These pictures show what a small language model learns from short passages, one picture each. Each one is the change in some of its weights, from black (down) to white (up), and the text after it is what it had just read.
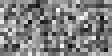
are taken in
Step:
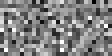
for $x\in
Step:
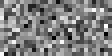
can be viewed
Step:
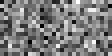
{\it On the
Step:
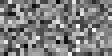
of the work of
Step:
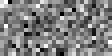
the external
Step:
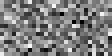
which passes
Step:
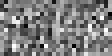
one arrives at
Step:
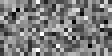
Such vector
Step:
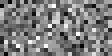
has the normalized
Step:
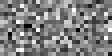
goal of this work
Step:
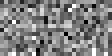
that generates
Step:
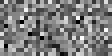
copula model
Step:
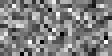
extended to these
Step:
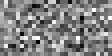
we apply the
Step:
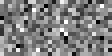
probability to reach
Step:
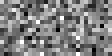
$F$ then it
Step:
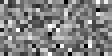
and Kai
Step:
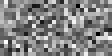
we get the following
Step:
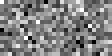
$A$ is defined
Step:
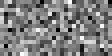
when the measurement of
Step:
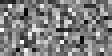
is trivially
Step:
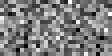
of $G$, one
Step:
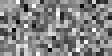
asymptotics of
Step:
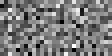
Lie algebra and many
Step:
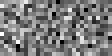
no efficient algorithm
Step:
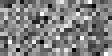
generators and
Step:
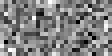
decomposition theorem for
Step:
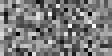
y ,\ddot
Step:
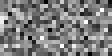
arbitrary function
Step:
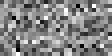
the following statements
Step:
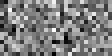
aim of this paper
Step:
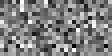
extends to a
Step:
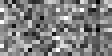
proof uses. It
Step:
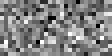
function $f$ is
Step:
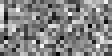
global coordinate
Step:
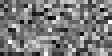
by \cite[Lemma
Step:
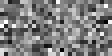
equation (9), and
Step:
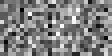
= true,
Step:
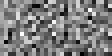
we will always
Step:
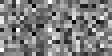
the results of paper
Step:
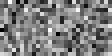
MSE for
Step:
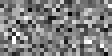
Thus the last
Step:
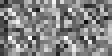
is another
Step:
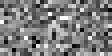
with radial
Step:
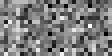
22 points in
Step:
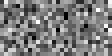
nothing to
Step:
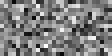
the seminorm
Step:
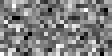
A wen is a
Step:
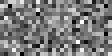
curves in positive
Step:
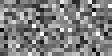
in general domains in
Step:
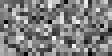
Integrating with
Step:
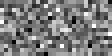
with one element through
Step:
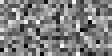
$x$. \medskip
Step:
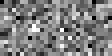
order to express
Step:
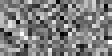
there is a proper smooth
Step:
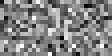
is becoming an
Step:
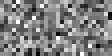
recalling that
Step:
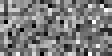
| $\lambda$
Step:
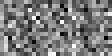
a convex closed set
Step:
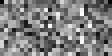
optimal control can be
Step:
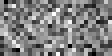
are either all
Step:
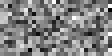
instance, which
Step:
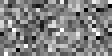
and we suppose that
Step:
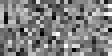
holomorphic functions.
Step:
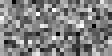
invertible on
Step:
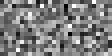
blow-up of
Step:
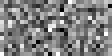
and let $S'$
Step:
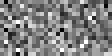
a century
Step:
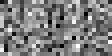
branching points
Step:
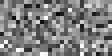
the partition
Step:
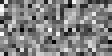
\Sigma E \otimes
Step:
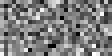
ordered space and
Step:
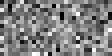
sides of the above
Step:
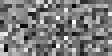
weak Lie derivative
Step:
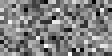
above are the short
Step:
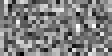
reader to
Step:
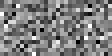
show estimates for the
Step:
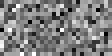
that use the nonlinear
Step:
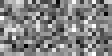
tensors by
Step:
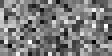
can be scaled
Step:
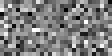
the fresh
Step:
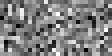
when evolved
